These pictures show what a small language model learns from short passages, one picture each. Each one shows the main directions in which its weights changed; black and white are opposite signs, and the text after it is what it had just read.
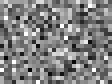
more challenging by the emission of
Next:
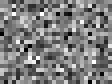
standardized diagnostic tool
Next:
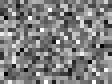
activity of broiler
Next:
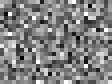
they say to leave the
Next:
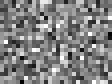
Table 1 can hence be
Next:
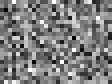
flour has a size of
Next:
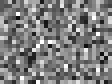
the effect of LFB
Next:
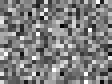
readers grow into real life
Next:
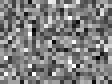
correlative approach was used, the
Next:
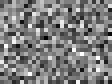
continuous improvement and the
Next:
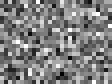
system with its best options.
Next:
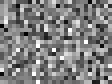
layered fillers does not lead
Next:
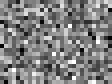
bit different, it is made by
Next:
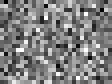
among non-shoppers.
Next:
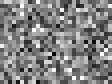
projects Modeling
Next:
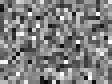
Depression Severity Fig
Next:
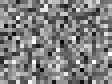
lymph node involvement
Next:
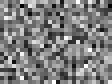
awards. The *Get
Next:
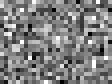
product governance distinctly
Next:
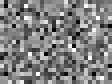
the condition. It is not considered
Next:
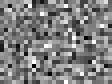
hybrids was better in
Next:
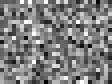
action, where one of the
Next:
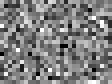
X-Rotor and
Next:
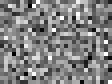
are analyzed alongside
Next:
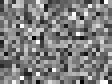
and the process of molecular
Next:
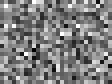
products literacy, and financial
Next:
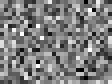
Case. Computing term could
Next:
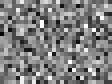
der Jesuiten;
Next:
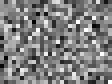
of these results we have set them out
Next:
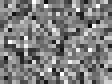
Layer 2 testnet,
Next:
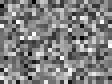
the internal model name is
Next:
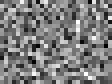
validate the model. However, at
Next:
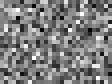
g for 15 min. The
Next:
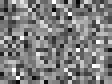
flood risk. The
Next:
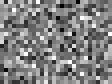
both enzymes are involved
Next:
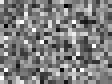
among members and make it
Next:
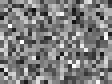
with a paucispiral
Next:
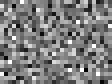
evaluates the effect of accuracy,
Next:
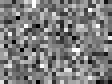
negative (see their Table
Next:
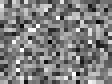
address, cid, nik,
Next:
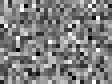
economy on the environment. The digital
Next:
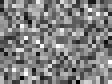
and agree to a single
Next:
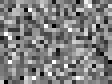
this is a sharp
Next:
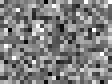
University of Burdwan
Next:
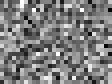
OPTIC. Each of
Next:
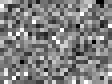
\dots, n)$ be a
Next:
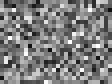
in relation to its meter is
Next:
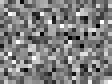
academics' career
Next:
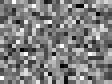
complications during pregnancy
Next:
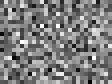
healing, minimize
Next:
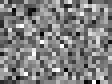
Enzyme Linked
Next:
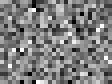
obstacle to the
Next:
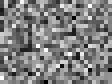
the literature, the effects of
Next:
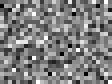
admitted into the
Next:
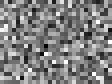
were observed in 22 children
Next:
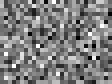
region definition in Sect.
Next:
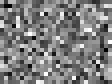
it should be noted that since
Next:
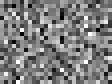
or inconsistently) about the
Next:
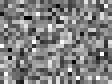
see yea,
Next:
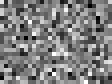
as an example. It can not only
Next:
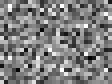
sugar factory to work on
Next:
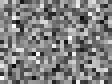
to conception and design:
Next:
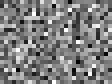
Helwig, M.;
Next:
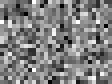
style, which aligns
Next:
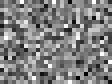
Finally section 4 concludes
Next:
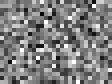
maximum scalability and
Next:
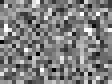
by experts in Educational
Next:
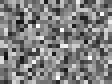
the Paper This paper
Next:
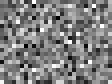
measured data is significantly
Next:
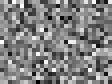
33 Cases with a
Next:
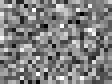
important role in translating the
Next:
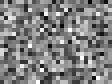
how this is affecting the
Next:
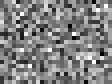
fully decided by
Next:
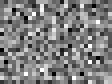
rankings. 3 Later that
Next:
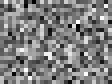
exchanged among the
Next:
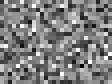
for the enhancement of
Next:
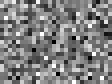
Self directed Learning
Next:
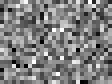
applications and Internet of
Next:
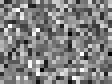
astigmatism In this
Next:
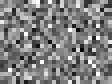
the State: Comments on
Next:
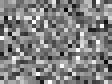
shallow snowpack
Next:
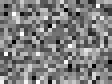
broker. Main findings
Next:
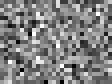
seems relevant to us that
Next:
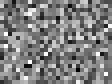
study is found in the limited data
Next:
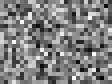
blind, of which 36
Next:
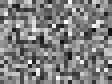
study was conducted on 60
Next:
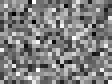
a case study design. Of the
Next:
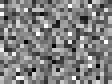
in the teaching of
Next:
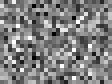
of the respondents do not
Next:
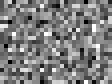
Master Interview 90
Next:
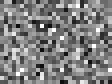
or biological—can
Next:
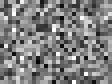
a state-of-the-art
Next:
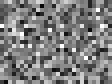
50% of the coaches
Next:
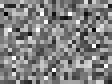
leveled after 3 deformation
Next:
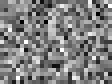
timeline starts two
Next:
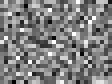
obtained. In this connection the
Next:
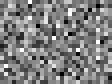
days after implantation.
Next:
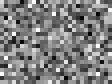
Recall f-measure
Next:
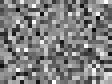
for the pass when the
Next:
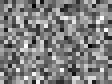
taught or be the general
